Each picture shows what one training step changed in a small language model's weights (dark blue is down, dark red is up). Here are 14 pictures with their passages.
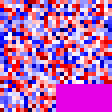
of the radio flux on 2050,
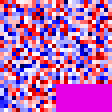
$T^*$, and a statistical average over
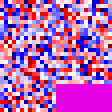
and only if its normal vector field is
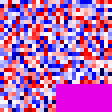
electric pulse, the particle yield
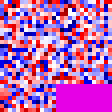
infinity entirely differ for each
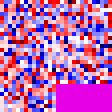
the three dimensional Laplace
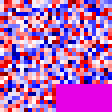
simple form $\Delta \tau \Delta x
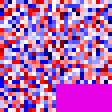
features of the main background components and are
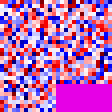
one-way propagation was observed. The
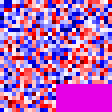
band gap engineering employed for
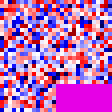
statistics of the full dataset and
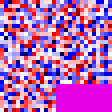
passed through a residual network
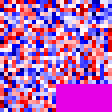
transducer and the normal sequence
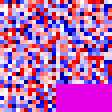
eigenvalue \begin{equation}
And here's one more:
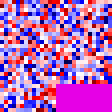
fraction of the infalling mass, lower
